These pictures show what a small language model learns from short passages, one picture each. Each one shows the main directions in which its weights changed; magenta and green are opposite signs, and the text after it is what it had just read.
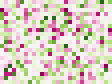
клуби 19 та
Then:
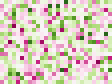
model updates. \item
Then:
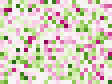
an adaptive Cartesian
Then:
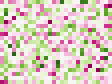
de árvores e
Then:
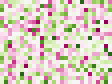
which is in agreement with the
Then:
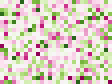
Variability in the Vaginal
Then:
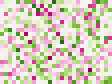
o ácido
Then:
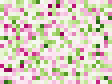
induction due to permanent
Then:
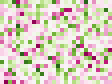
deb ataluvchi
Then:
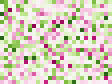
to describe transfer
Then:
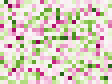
the sole responsibility
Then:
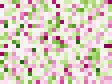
of spectroscopic
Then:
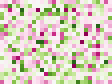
ресурсів і
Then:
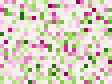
a joint Bayesian
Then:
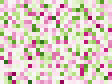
regulatiivse ja
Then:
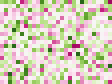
procedure in the case of
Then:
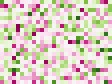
diagonal subgroup of
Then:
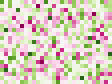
- is imperative for a
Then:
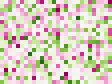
is deficitessé
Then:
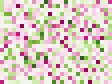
this is the explanation for the
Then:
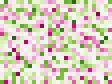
elements of the bare
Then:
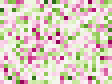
we believe that our
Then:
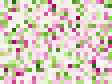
be displayed more
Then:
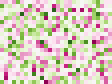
operate infinitely;
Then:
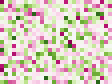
non-integer spin)
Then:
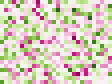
no se muestran en
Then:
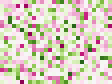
by coalescence of
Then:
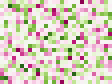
\section{Gaussian distribution
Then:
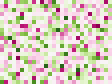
by means of the Stark
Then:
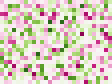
on your assignments in
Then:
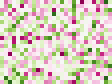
expected, closed
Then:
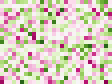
beradi. Aybga
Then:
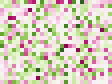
correlation integral
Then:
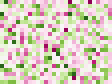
preocupação com a
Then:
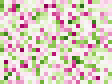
baho, 21 tasi
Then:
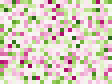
Theorem} (BT)
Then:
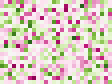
length we can use the
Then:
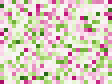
6 endurtekningar
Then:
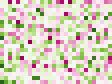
de evaluare a
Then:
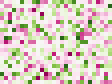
glycerol and the
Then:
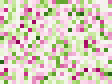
pionero incluso en el
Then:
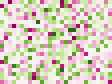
$y$-direction) or
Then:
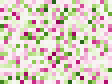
of the lensed GW is
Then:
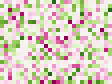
to the standard one. This
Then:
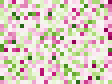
Y, Zr, Nb,
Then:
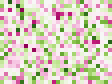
pair $\bar{z}$, and
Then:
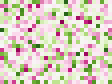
With some algebra,
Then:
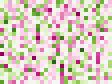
bank tizimining
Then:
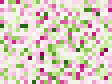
Bolalar bilan har
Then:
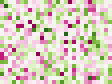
1. An welcher
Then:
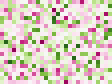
higienização de
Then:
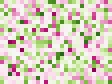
(opcional). Al
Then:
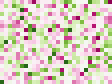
laboratory manual*
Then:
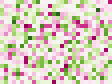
the correlation is due to
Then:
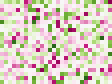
COTL1P1 |
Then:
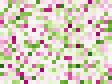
lesions: clinical,
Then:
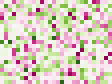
Lúcia Dam, who
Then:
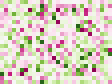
while there are five for the
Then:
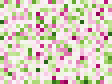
asymmetrically driven
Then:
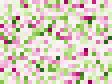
The pure (\ie\ no
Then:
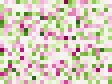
and 2) a small value of the
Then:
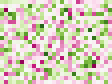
siyosatining pul-
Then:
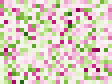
per contrasto,
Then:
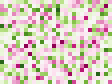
mesas de trabajo
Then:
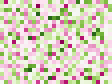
is immediately
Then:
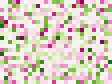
present SDSS data may
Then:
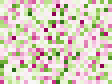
devido a ações
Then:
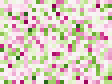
damping constant of
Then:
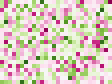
elsewhere was used to calculate
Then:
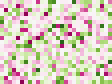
lack of data, as
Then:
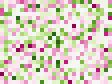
causal de tipo
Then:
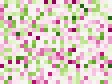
числе и на
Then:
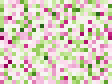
слабо зависим
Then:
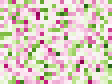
primerima sa
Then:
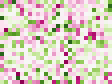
iskemle, iki
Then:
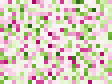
xarajatlar talab
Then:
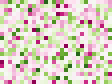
there was an additional,
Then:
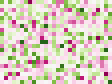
the denominator is
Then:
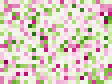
and similar on-chip
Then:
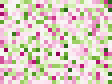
$1s$ HFS are
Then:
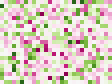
gauge group, which
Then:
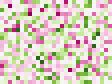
de mal. Preludio
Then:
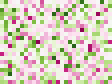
shown in Fig. 2, can
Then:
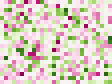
Zhang 1998). We have
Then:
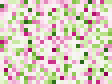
agree on the fidelity
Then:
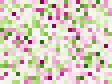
consciência sobre
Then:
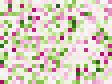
long tracks effectively
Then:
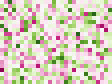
d'évaluation de
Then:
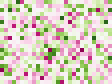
the behavior of the resulting
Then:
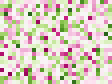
of temperature. If, in
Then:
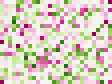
This is due to the
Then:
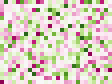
suggest that more than
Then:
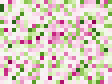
decrease the yield of
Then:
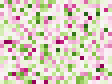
ko'rsatish bilan
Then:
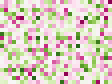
yang mendalam terhadap
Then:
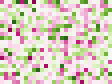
a dire il crescere
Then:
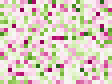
у суштини
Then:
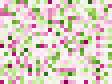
sem o mínimo de
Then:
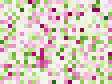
establish that the mass is
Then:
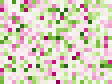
use a finite difference
